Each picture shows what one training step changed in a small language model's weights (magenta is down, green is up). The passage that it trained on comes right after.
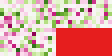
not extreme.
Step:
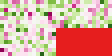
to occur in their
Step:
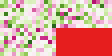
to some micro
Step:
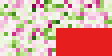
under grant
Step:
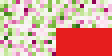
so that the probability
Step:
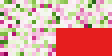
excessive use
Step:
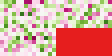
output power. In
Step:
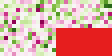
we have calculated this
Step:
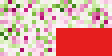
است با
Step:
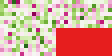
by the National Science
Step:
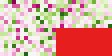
that, unlike
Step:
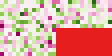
previous studies using
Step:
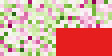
employed as the
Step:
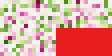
carbon steel
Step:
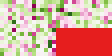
unite them in
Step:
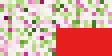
the doping
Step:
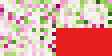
dari Sang
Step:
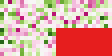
results, we used
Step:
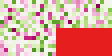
In this work,
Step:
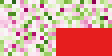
ranging from three
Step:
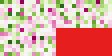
m$ the minimum
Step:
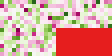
of a 2D
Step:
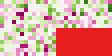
nos permitem
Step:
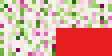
the impact of variable
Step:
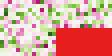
detail), we can
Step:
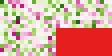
the Equation of
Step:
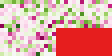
el camino a
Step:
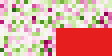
valori medi
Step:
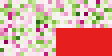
выросла из
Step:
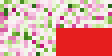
в других
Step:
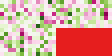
in the past
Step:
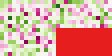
regular sensor network
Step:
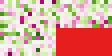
what we encounter
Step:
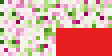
procedure, we may
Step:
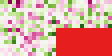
observer and is
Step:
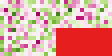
Inference, and
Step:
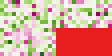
by other researchers
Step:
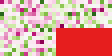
means of BPS
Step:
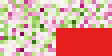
Cursos de
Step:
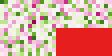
limits on the
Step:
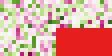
quite match with
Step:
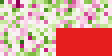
and of the
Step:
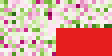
in the ${\rm
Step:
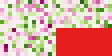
meio da cultura,
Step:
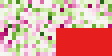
are differentiable
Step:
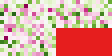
based on the
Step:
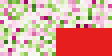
close matching between
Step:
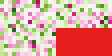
and legumes
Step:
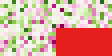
have some mechanism to
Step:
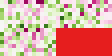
finite value for the
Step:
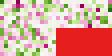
of the device
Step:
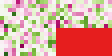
isotope composition
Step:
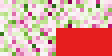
ante condiciones
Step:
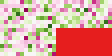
A. The
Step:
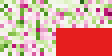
the same mechanism as
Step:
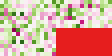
for reference, again
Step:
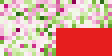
Mod. Phys.
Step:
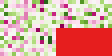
between these two approaches
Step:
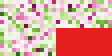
equipe para
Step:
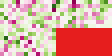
of the transmit pulse
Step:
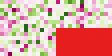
either because they
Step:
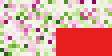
Folglich ist
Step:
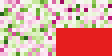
alterar sua
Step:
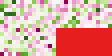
KCDC with
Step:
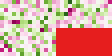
values near the
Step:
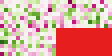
measured, determine
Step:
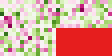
not mentioned the
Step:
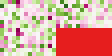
real part of the
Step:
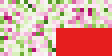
against $j$
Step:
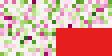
dengan prinsip
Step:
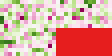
it (such
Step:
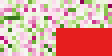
Exp |
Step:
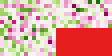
verbos de
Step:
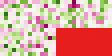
of Yamada
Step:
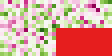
been analyzed from
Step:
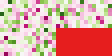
have occurred only
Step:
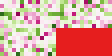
capacidad para
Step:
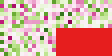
Fourier transform
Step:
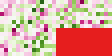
se tratara,
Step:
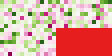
capital letters are
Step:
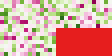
as unidades
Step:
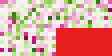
auf Interviews
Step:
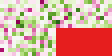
an adaptive
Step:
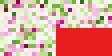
finance are already
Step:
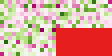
coset theory of
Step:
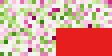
y variada sobre
